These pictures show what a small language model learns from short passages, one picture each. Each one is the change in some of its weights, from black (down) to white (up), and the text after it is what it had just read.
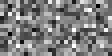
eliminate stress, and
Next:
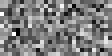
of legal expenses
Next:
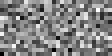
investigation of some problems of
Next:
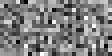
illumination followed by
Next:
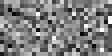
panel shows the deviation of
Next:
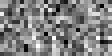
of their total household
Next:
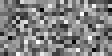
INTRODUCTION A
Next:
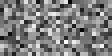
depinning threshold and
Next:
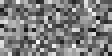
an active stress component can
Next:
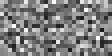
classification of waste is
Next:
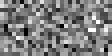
the transmit signals at each
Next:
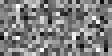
to water by using
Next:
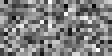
Local budget,
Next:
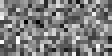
the urban/rural
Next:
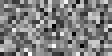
Half Yearly
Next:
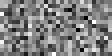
of multiple planets that
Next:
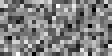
each block. The full
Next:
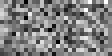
2017 Tenth International
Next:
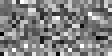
THE VITAL
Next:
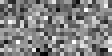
image strain were said to
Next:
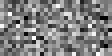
U.} \newblock
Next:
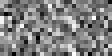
gauge independent way. The
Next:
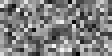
done on the abundance data
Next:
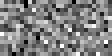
distributions. Consider the components
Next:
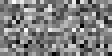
Second, the study focuses
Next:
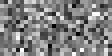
Research Group under Grant
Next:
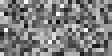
will benefit the most from
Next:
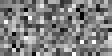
It was recovered by
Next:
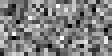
conditions. In this
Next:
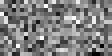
is devised to
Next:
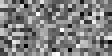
the parameters of different sources
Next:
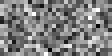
weeks gestational
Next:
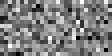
should, in principle,
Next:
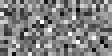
to provide solutions for local
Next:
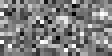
to increase nucleic
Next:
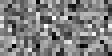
repulsive interaction between
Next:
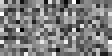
and their families as well
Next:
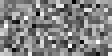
determine which of them
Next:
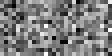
authentic video
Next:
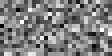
the x axis goes
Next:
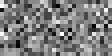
$k$ occurring
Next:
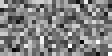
each of them the
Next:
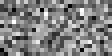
The results showed that the
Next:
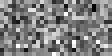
information users, and
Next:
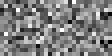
melting point of
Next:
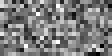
the $n$ to
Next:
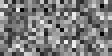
in growth and yield
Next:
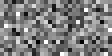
coexist with other
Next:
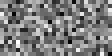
we present and discuss the
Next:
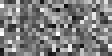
frequencies as temperature increases.
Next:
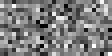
geometry to symmetric truncations
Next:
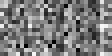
of the luminosity function,
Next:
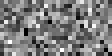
expressed as mean \pm
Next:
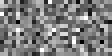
and HQ,
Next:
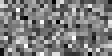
as shown in Fig.
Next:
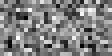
13 Pooled
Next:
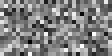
to be stochastic and widely
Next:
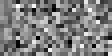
antennas in
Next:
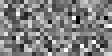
with a larger initial application
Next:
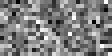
tokens we rely on
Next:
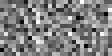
qualitatively different bounds from
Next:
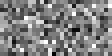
gör att
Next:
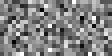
Sign Online
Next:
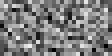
In this way, an
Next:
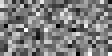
the logistic map,
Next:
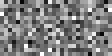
and higher employees'
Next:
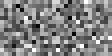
le sieur
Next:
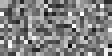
of Electronics
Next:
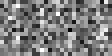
and viscosity) in our
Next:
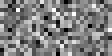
more effectively while one is
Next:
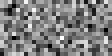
conducted. In this
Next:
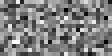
students selected based on the
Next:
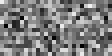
type with a peak around
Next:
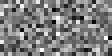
mass-energy into the
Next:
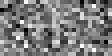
passband at a given
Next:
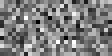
polynomials and
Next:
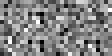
possibility is particularly interesting given
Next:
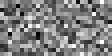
factors, the understanding of
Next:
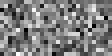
far into the tube
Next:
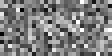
in case 1 would have
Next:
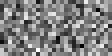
Scanning electron
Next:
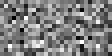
Zheng was a
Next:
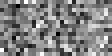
school perspectivesuccess
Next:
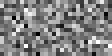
Then the perturbation evolves
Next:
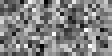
states that children learn best
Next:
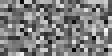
each other, or the
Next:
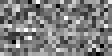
facilities to: 1)
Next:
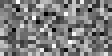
disasters, as
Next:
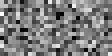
and resampling steps
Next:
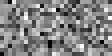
survives both
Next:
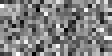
reduction. The homogeneous
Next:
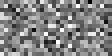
deep exposure of the observation
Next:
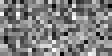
with "pre and
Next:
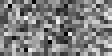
right, so that
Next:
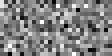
as discussed below. We
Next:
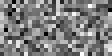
on the readings and
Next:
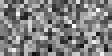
with the same boundary conditions
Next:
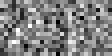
predefined analysis
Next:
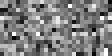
previous work on this model
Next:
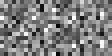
power management solution based on
